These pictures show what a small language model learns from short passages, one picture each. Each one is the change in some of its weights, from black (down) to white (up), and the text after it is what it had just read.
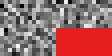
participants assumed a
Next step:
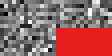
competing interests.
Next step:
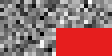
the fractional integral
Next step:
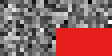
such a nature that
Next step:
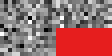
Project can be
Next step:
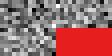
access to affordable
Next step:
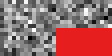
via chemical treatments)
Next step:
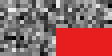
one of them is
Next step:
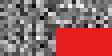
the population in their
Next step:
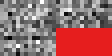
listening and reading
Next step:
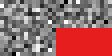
and PTH.
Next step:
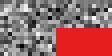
of these compounds
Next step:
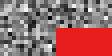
of elements supporting these
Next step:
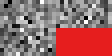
Project description published.
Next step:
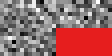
strengthen the link between
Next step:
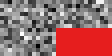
for any public engagement
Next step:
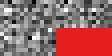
and engagement with new
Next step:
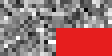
separated by column
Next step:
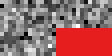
likelihood of
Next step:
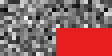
Use the
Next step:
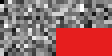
of Commercial
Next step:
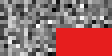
has been used to
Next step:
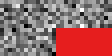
from a traditional
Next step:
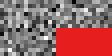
by distinguishing between
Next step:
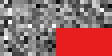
a short guideline
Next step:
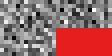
extracted temporal features
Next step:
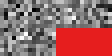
genera specific of
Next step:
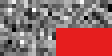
first stage, the
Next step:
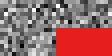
institutions, revealed some
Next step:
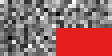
form an effective
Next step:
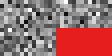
obtained with the
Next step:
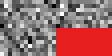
20% of air
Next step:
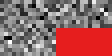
the user. Each
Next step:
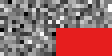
in finding a
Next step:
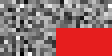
direct optical transition was
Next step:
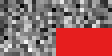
considers it as
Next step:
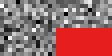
+ natural + urban
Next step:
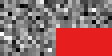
best children and
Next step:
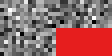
to reach the targets
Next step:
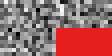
lies in motivating
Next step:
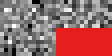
together single strategy models
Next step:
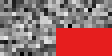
conformity with
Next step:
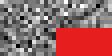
neurons per
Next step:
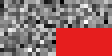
been described in terms
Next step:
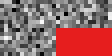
Correlation Values
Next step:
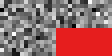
A structured methodological
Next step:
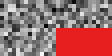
additional datasets such as
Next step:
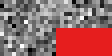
challenge that test
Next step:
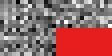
shape and challenge our
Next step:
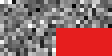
shaped by
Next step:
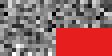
the last three
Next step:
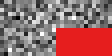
facility. It seems
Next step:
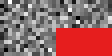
in comparison modern
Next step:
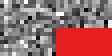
added drop by
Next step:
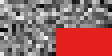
more than a
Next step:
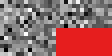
obtained at convection
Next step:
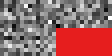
Scaling and root
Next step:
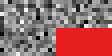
reliability. A range
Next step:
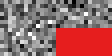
has significantly improved the
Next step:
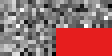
component made of one
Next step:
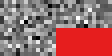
cracking and
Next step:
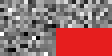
to the module
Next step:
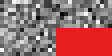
architecture. This
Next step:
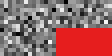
reported in the
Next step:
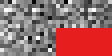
and methods. Studies
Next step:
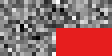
confirmed following the result
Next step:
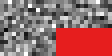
succeed in
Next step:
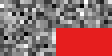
study comparing flat
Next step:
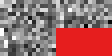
group is the
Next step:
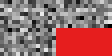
for visiting the
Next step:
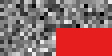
the presence of ED
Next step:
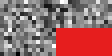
boyhood and
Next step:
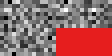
and are employed in
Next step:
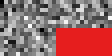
fiber rod is
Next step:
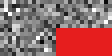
Mean Min Max
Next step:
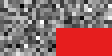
questions was created and
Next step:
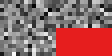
the language to turn
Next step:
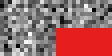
should lead to equality
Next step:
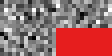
result in great
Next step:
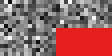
and the authors concluded
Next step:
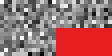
Performance Optimization
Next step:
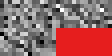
are a mechanism for
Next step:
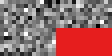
explore their interests and
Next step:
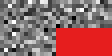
little influence on the
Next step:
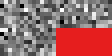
refers to a human
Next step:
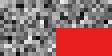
personnel, and financial
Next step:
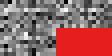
and keywords of published
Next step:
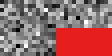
a ranking that
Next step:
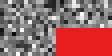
plastic wastes.
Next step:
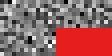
in the end,
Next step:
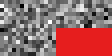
of garlic
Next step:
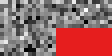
formation of knowledge,
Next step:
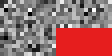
In many countries,
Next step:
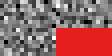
increasing energy demands,
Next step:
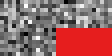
time (Figure
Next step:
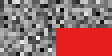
are discussed. This
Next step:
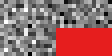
relevant concentrations (1
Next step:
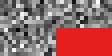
factual statements
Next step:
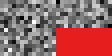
no overnight
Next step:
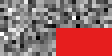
to have worked
